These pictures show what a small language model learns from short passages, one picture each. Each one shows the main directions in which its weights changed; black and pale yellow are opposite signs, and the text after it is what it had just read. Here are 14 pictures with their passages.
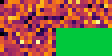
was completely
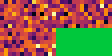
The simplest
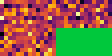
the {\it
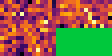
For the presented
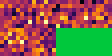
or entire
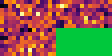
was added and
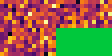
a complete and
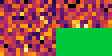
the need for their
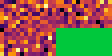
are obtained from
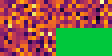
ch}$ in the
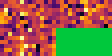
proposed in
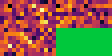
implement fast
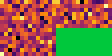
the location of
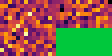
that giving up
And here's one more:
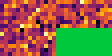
a server as
